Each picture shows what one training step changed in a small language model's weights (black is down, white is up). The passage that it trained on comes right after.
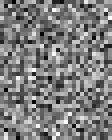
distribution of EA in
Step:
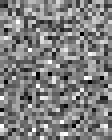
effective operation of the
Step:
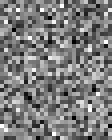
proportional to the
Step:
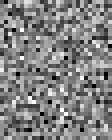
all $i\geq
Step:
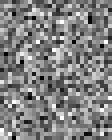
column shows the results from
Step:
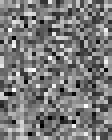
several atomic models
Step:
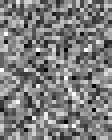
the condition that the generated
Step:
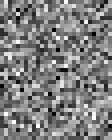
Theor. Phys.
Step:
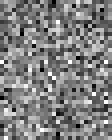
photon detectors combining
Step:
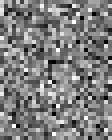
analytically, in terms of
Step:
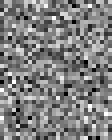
as expected for lines of
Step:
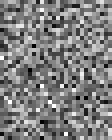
ratios can be the
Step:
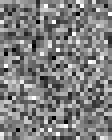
points. The spectra were
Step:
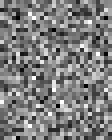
of monolayer
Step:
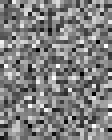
We scale these equations by the
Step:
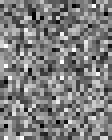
ages. We do this
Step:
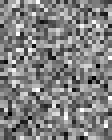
radiative reaction on
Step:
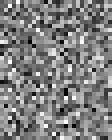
and the area of
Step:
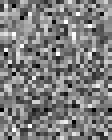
in an equivalent
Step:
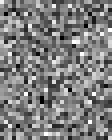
cost, we define
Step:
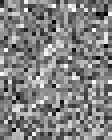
indirect dependency
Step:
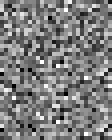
the inverse of the lower
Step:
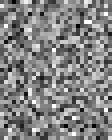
namely, also
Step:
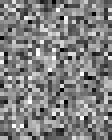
soccer team
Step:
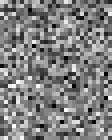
results next, using
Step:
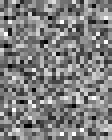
not preserve the
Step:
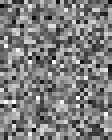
direct images and radial
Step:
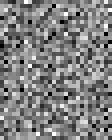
Sn). Since high
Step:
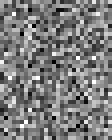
Further, the expression
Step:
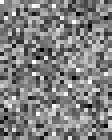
for this reason,
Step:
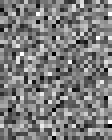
compounds based on
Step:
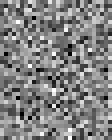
techniques to
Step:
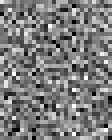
an ideal structure,
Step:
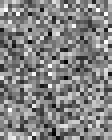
5 dSphs
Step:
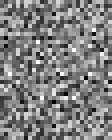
the stochastic
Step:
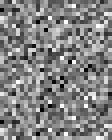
components leads to
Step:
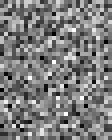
the spin-spin
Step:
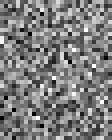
is, we calculate
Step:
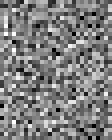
to approximately compute
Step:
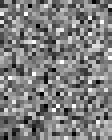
system. In section V we
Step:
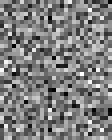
in terms of these inverse
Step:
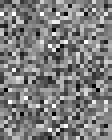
relationships and
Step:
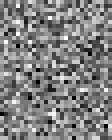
evaluation to assess the
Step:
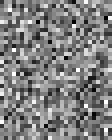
\rangle \vert
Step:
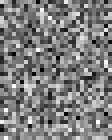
Known Nearby
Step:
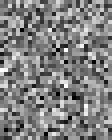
the hBN is on
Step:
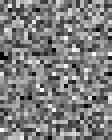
in a total energy of
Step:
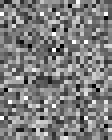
relationship to
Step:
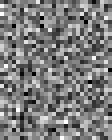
from the fraction of
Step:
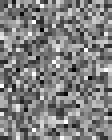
of the contention
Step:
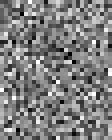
property are called
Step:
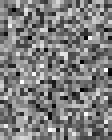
this approximation is performed
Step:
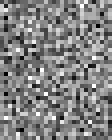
finite number of discrete
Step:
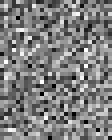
\mathcal{N} =
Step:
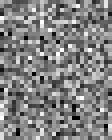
samples were cut by
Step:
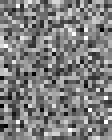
taken into account
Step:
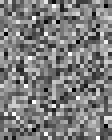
way to leverage
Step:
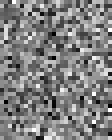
We see in Fig.
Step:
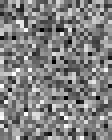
model which only reduces
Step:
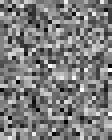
exist in 3D.
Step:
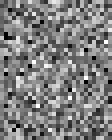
since these correlations are
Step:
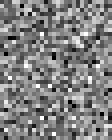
This is similar to a
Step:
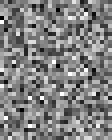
identified five different
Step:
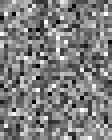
(Method 2)
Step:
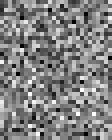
a 13 atom long
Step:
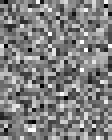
both unnecessary
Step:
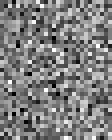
of the parameters $M$
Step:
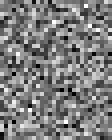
in this case the theory
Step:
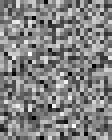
represents the stellar
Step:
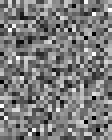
a link between
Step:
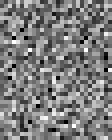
the full ion
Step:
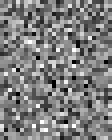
the effect is significant in real
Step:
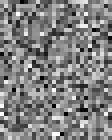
In the Koopman
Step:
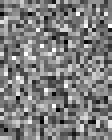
direct WIMP
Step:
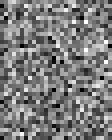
a single photon in the
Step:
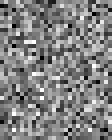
point of view,
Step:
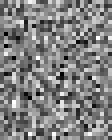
comparison of the
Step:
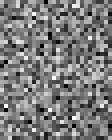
field coefficients,
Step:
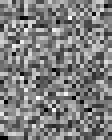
a subsequent H
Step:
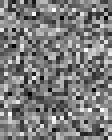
or balanced,
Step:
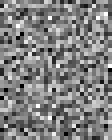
metallic grating of
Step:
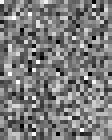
one level of stout
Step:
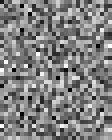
There should also be no
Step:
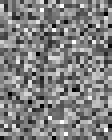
optical signals with
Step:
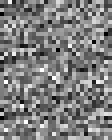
a sub-surface
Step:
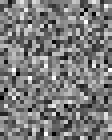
the file storage
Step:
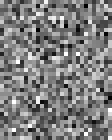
turns a quark
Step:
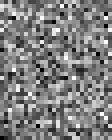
radio jet (and
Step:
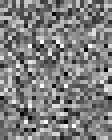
the signal sideband
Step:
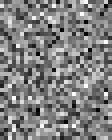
the thermoelectric
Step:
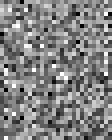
NPR procedure
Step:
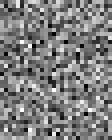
was used. The reference
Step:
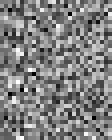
describes energy loss due
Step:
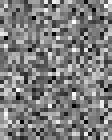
an engineered
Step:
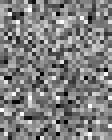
are based on collection
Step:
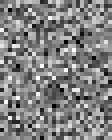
while most of them have
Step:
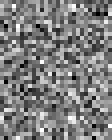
time dependent. It may
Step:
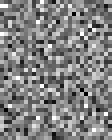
large almost identical
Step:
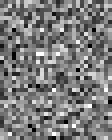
the differential image and
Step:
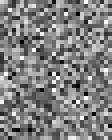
of type {D}}
